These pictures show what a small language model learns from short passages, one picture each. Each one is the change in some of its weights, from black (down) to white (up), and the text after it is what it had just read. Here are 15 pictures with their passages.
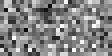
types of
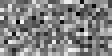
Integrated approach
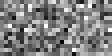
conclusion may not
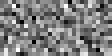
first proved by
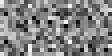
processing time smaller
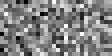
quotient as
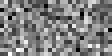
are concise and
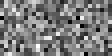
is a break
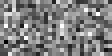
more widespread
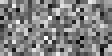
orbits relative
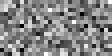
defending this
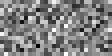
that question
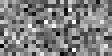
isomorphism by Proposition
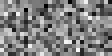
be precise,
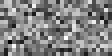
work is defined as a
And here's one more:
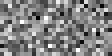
click on
